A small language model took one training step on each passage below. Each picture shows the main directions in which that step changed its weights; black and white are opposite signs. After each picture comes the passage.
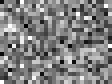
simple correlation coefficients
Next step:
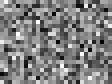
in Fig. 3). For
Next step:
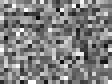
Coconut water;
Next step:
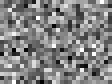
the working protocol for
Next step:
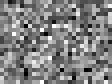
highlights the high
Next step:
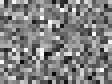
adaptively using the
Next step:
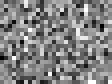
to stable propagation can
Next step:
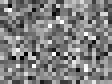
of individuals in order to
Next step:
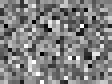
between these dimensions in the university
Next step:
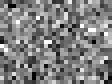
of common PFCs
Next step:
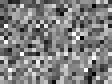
Therefore the above $v\times
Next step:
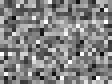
the leader or a process described
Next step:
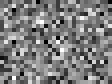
Subscriptions in the
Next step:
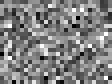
user base expansion because
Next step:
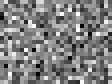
frequency of 575 for
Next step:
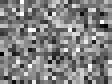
significant reduction in values of this
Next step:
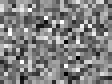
the symbol $\wedge$
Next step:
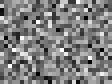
of the joint density function
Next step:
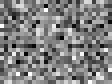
inclusion criteria were
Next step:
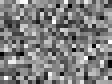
crystalluria leads
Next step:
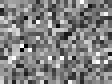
of the principles of
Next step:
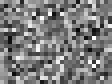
compared to a traditional
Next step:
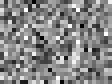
Statistik Kota
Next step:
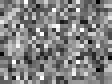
first field is the key, then
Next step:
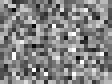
be written as follows:
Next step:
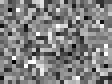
\end{equation} is
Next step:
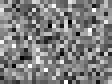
indicated that they were allowed to
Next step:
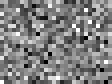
determined for biomass
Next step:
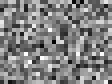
the Rybicki
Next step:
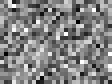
have \begin{align*}
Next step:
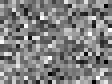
one finds the following expressions
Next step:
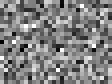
Aut (Q)$ and on
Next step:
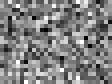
the past. This defines a
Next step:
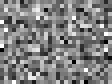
others into a wider
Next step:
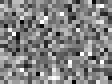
feminine can ends with
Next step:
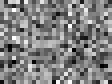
we define $\tau_B
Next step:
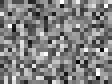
towards SMS
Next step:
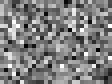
that social relationships are
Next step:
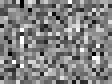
in the first table in Table
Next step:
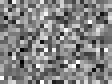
from the first order, ARS
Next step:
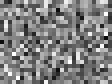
the regions into three groups.
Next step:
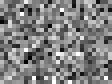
cases of genomic
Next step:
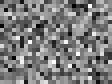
to use the pro-fppf
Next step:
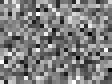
sequence of continuous subharmonic
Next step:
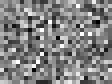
a Six Airport
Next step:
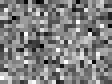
D. Eyono
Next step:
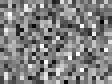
a_i H_i
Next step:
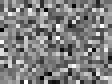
\end{lem} See Theorem
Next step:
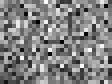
nation makes the
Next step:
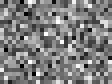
Doe in another
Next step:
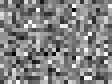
connected in parallel.
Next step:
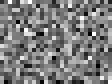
is an absolute
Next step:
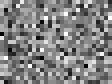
\ 2 x y \rangle $.
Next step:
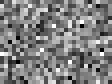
} \end{picture} &
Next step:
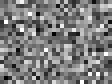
The cell-interface
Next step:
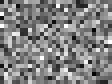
Independent States)
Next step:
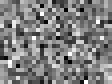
\right ]$ prime
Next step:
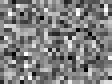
production have enabled a
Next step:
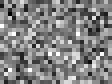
algorithms using different image
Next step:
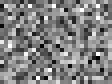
of N-available
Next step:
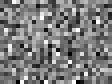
been conducted; first the
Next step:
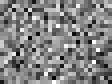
bold type indicates variables included
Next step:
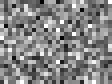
Coordinator BEN
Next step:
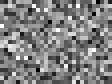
Let $\hbu$ be an
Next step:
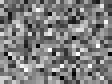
object of the additive
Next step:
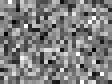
metrics Targets
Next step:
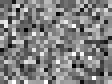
has been shown that fluidic
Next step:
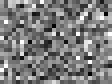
the infinite-dimensional
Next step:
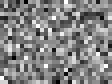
where $B$ is the ball
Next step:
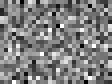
in the properties of the
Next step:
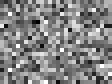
education to meet new
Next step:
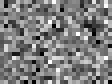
quantities, which are
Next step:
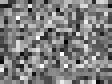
the magnetic field
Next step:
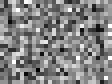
this involution. So, the
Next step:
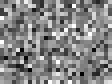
are often taken polynomial.
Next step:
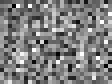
analogue of the Miura
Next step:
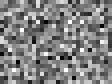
for the Fourier transform
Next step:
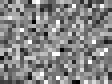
Poincare separation
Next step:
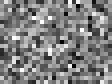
are almost surely
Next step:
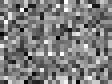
is given by the functions \[
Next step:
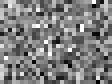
has the expansion \alil
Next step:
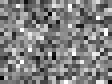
all over the world,
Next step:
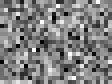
{ W} \rangle \geq
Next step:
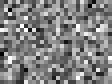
the Takuba Task
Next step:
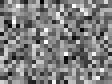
wound infections are the second
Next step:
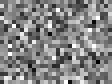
of all possible values of
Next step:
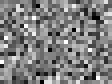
a surface flowing by mean
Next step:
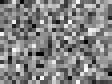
\le p \le d}$, where
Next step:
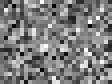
its rural areas, or be
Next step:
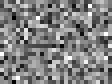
efforts of the
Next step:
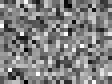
function is given by $\gamma.$
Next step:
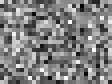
z_2)$ will never be
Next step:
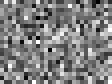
So far, the paper presented
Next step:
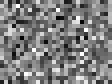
for the renovation project.
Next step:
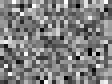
Hence these two systems are linearly
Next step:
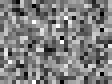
check that this is a map of
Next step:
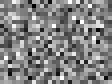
groups of glauconite.
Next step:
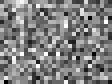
tourism education in the
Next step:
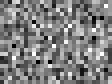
were exposed to 0.5
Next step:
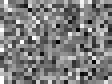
g) in a column. The
